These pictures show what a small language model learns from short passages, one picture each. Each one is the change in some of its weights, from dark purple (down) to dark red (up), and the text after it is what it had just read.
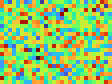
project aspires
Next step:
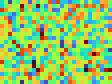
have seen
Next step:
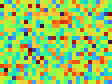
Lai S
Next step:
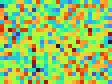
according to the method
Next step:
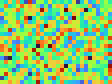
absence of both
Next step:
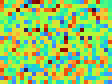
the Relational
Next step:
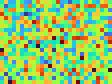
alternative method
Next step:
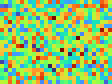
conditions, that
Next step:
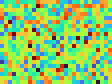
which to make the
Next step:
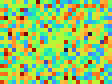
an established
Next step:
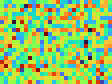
same direction
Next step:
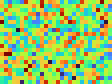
strategies of
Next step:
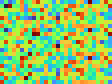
through their available
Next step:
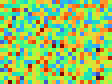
research activities.
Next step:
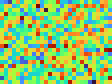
deformation; these
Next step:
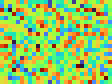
effective implementation
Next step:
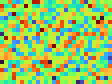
growing periods
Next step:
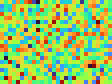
jumps in
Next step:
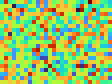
introduction of
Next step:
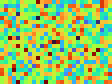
methods. The
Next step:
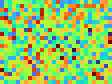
participants in the data
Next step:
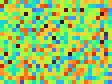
of abrus
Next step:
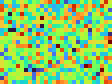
was the most
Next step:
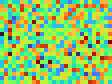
also cause some
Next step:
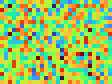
of four
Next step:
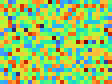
are also small
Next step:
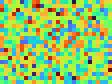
the differential
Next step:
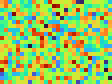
– Review &
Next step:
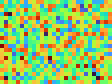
scores were
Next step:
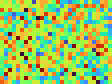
quality of loans
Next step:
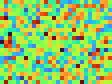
applications such as
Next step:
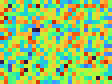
utilization only
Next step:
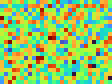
minimal because
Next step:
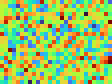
sequence of
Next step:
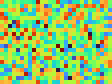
The aim is to
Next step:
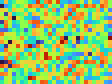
terms of the
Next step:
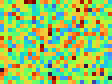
and Eye
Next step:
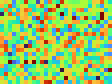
Module 4
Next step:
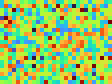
experiments similar to
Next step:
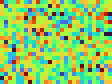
Let $f
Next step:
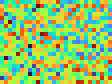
which made both as
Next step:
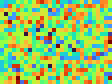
that the same species
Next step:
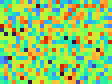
include machine
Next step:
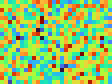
and relevant
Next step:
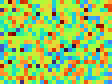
of soilless
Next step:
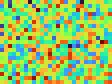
(work environment)
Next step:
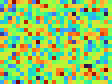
act as a
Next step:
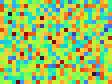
was changed from
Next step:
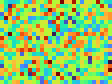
of the publications
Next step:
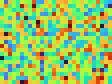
system takes
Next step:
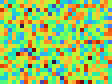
of interest**
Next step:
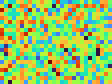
of programming
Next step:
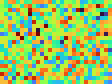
ability to be
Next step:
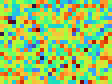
enables a
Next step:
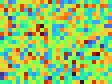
are living
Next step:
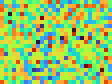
was an analytical
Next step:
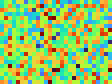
temperatures. It
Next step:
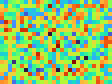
the results or the
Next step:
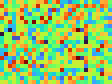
much less
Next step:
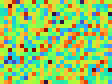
mass media
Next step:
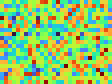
model on the
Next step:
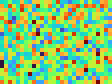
also be better
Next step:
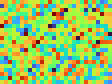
as needed for
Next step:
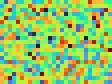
to conserve
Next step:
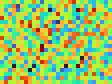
and discussed as
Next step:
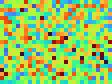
centre of
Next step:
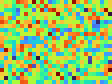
the leaf
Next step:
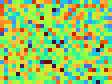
should come as
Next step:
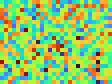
it is basically
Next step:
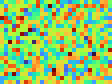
a degree
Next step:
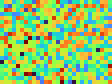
performance of our
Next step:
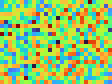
positive integer
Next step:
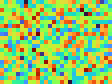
be regarded as
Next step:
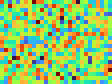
the foreign
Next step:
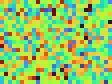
Has a
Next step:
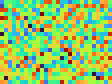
patients exhibited
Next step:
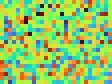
tags were
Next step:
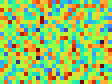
and copper
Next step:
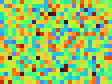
one side,
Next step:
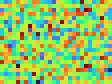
have found on their
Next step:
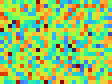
The function of
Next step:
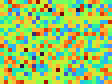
or reducing the
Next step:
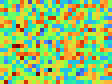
conducted using a digital
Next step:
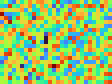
in improving
